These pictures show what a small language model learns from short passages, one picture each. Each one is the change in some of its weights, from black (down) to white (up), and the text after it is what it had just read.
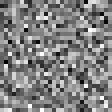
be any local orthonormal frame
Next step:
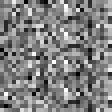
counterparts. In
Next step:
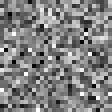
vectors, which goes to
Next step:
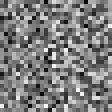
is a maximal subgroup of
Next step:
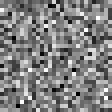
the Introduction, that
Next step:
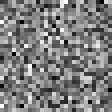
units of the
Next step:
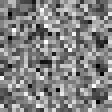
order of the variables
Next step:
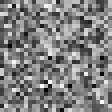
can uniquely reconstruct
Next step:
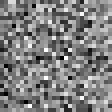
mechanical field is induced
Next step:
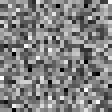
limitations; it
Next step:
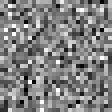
X^{\sigma -
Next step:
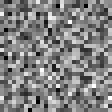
Here the dual outermost
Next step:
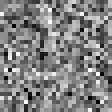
calculations. This robust method
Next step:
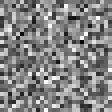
the integers colored
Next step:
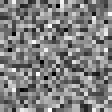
at the mesh cell edges
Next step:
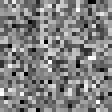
some necessary definitions and notations
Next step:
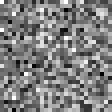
extinction time only
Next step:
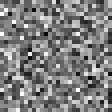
In any case, if
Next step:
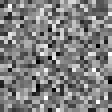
hence the theorem is
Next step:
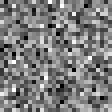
profit function is
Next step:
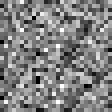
are then written as an
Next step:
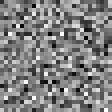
random word has attracted
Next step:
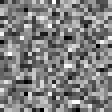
In the first case part
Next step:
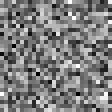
we call the least such
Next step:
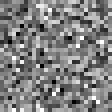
first eigenvalue of the Dirac
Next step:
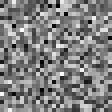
of the distortion along
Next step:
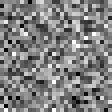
then they can be represented
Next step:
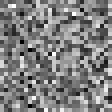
positive numbers, and let
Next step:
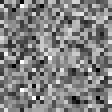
we may, by Lemma
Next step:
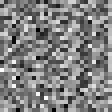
a certain class of
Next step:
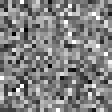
role in this paper are
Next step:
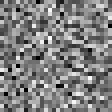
real projective plane.
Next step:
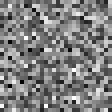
is easy to see that
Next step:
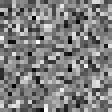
$V$, an integer
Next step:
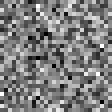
needed in the theory of
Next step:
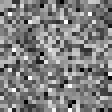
when $|\tau|\leq
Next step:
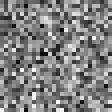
was discovered by
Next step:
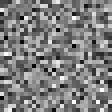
(diagonal) perturbation of
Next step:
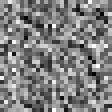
This is automatic if
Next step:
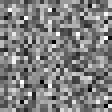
Libraries at
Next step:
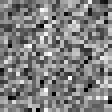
finite order cork from
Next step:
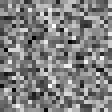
depend on parameters in a
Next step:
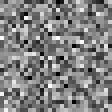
convex and differentiable with a
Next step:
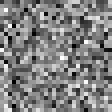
Bowen's balls
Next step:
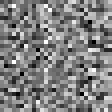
radial function, the
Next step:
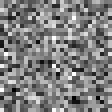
we can make the choice
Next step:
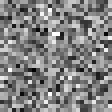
not state it explicitly.
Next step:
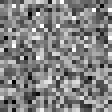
&= \limsup_{\theta
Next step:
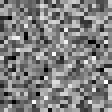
a hypothesis that ${\Cal
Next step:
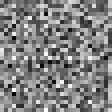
a suitable power of
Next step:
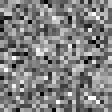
dressing transformation of
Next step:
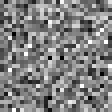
more advanced
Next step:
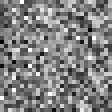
be actually more robust than
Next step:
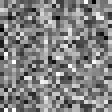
we can prove the following
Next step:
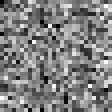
{\em Trans.
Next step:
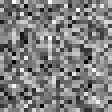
binary octahedral
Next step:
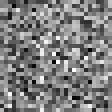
number theorem, we study
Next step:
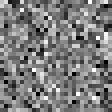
{\partial M}$ and
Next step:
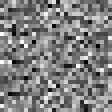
of the first model to
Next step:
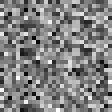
Finally, we notice that
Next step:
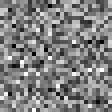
of each other, we
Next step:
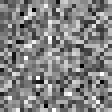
consequence, non-negative
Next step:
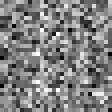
considered a transformation similar to
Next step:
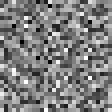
of a discrete subset of
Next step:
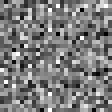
at most countable set,
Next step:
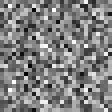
article is the following.
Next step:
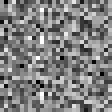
diverging dimension
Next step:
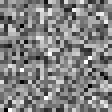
data science
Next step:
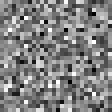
applied, statistical,
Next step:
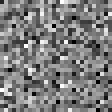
given in Section 4,
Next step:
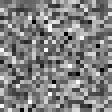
the first line of
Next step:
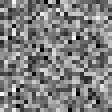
of $f$ over
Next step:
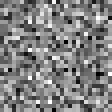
consider the collections
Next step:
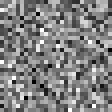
and define $m :=
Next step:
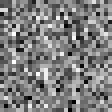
$f$ being matrix
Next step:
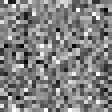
D_j \Psi
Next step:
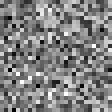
variance reduction techniques. The
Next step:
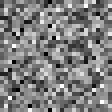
will also reveals
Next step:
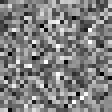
using generalized Euler-Poisson
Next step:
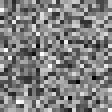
On the one hand,
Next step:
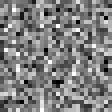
V. $$ It follows
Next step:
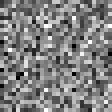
the formula (40),
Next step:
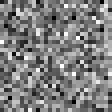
\\ \noindent We
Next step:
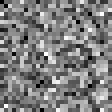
For higher coefficients and for
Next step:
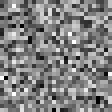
physical equations in which null
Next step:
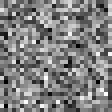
we are done by
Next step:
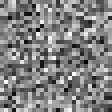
mechanisms. Some of
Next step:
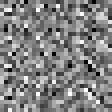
The main tools in
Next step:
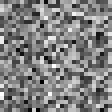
to give a new one
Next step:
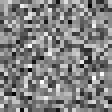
non-zero, regular
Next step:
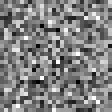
expanded over the next
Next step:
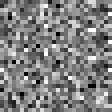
our semisimple adjoint orbits and
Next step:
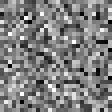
with distinct roots and a
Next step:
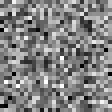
bipartite matrices.
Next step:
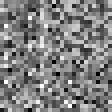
Section 4 we observe that
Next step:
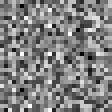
control appears better at the
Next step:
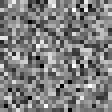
$V$ and for
